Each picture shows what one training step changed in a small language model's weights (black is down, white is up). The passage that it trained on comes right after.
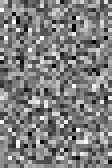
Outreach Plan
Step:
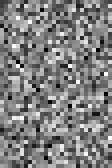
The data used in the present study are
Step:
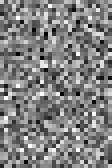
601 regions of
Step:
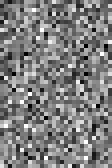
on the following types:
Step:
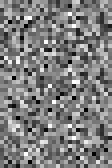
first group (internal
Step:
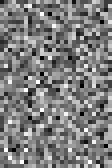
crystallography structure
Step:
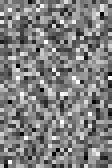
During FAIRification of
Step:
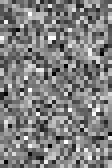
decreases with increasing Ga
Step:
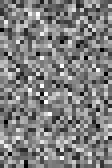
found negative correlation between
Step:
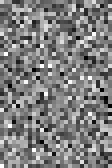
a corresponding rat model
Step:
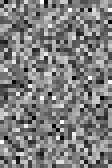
the second position may therefore be
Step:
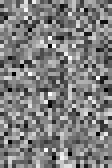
and a half since the
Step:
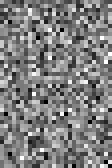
changes in vegetation or prey
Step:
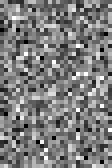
what extent do students with learning
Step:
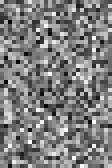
the boundary of the established
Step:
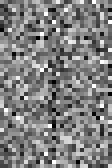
PAPER IN
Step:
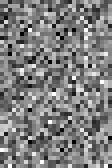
process of improving and creating quality
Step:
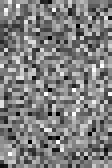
coefficient between SRL and
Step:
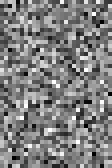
diagram. These findings
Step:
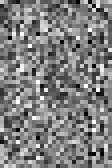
around. The context The most
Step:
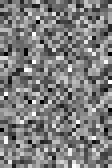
profitable for the institutions in
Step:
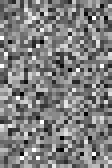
model showed impressive performance in
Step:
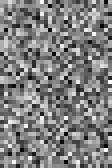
includes 101 images representing
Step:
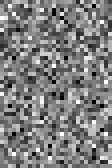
a key “ingredient”
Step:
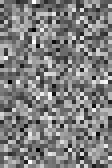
given that the social and economic needs of
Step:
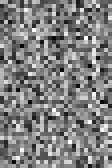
unremarkable, no
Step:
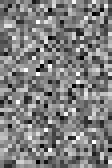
P-value; P <
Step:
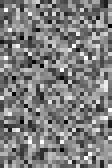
refers to the part of the
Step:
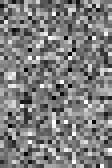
involved a fair
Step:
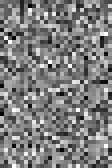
organisation to create a shared or
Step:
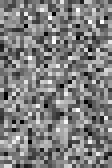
which orthotics and
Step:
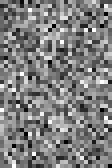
models to support quantitative analysis
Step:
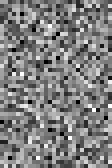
egg dimensions. The
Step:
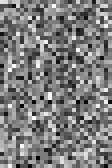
missionaries and the
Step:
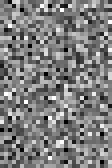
proteomic approach,
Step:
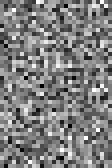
Glenn research centre
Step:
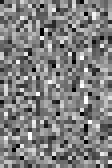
Scherer et al.
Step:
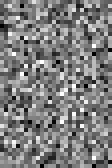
Thirdly, the weld
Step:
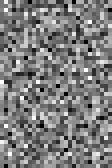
in the Xpert Xpress
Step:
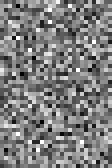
cultivars are the result
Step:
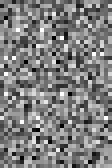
include in policy focused on supporting
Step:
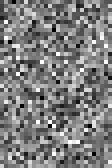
can be calculated. As
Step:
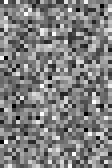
11 February
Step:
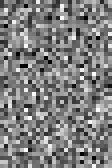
and insignificant side effects
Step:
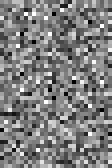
We will prove the formula
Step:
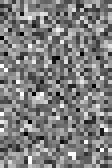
morale, minimal
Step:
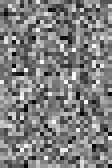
Regression analysis test results over
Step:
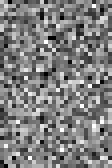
Power Systems*, vol.
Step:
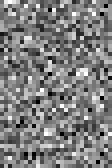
stars. During the main
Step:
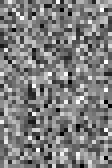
can be deduced in the
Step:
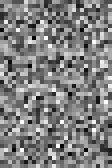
of P x Bm =
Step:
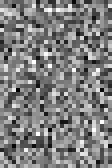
the Climate Model
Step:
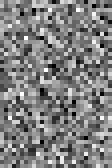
Creation of Regional
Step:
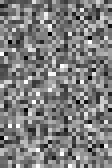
period of time and that, has been
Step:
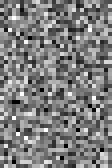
Communication in messengers
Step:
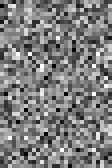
as average of four
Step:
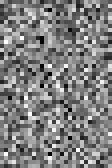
customers, the far
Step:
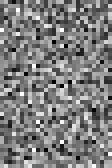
provide an essential first step
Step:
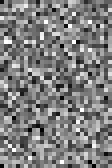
rice milling losses
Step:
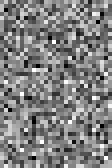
effect of ionic nature of
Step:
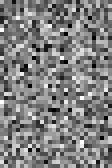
before the emergence of the
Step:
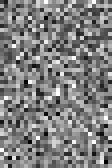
trunk, *Pichia
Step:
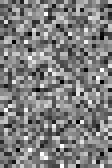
introduction of the new
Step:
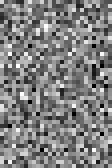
the four SEM target countries
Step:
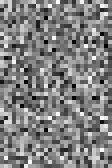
Mahatma Gandhi
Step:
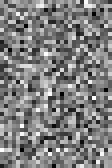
the acute form. In cases of
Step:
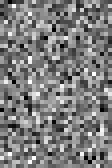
from January 2017 to
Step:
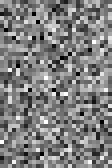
Score Average Score 1 2
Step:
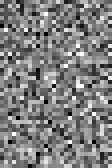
ABSTRACT The study
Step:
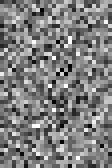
can be used in an iterative
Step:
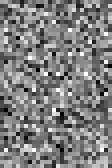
cases with crowding treated by
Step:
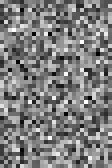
other end can be open or can consist
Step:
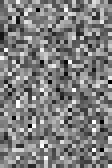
confined to religious
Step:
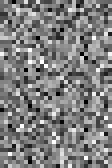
optimal attenuation factor from
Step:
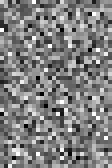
Key words: Chest
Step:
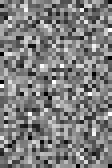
and methods in the poem, and
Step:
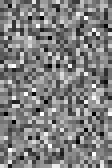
problems. We explore the
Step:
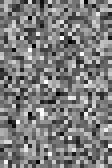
the atlas was determined as
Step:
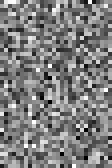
features on distant stars
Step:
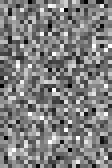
an agent Now that we have
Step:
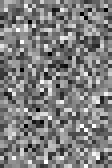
Lamentings heard i'
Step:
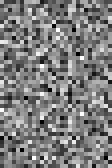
robust waveform design has
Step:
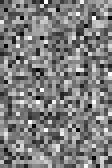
*Nature Methods*,
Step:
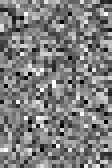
a cemetery, or
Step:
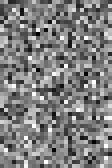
him or her develop the
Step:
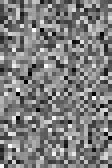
vertical tubular member,
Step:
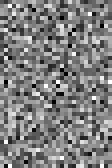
combination of K-means,
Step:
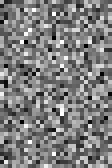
on the other hand, may prefer
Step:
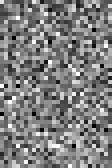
statement The authors confirm
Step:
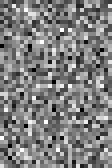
react by a motor
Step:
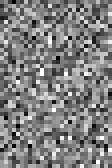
can impact on the business operations.
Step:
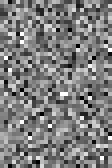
i/p)]$ and at
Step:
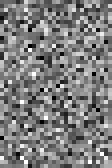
of normal versus
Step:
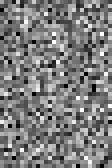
difference in GPT with a
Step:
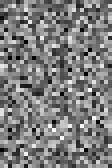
of special breeds such as
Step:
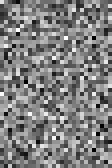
a fraction of the difference
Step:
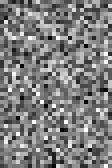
exploitation, safety
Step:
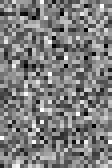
viz. soil etc also
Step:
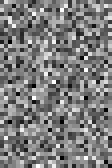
respond well to site specific type
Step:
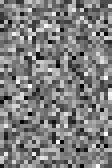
the respiratory tract, such
